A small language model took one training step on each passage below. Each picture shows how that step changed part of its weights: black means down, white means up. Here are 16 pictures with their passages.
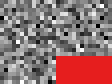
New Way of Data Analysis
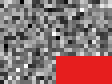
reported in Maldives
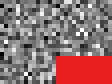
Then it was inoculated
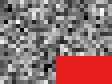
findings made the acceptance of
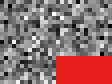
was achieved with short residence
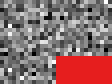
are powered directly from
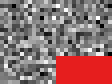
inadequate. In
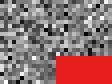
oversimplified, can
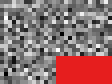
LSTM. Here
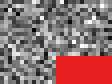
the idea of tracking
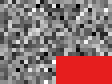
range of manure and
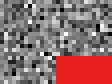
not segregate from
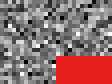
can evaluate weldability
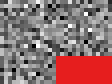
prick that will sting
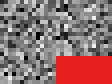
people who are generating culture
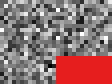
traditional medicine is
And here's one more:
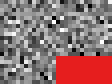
Arcanjo de
